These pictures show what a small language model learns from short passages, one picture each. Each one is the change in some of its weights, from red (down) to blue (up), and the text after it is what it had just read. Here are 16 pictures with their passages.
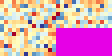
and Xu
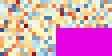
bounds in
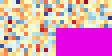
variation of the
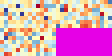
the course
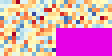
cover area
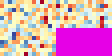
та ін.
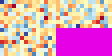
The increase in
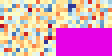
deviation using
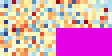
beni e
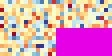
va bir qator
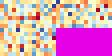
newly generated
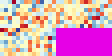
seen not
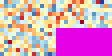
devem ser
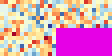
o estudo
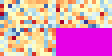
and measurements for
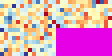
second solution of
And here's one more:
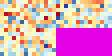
and B are
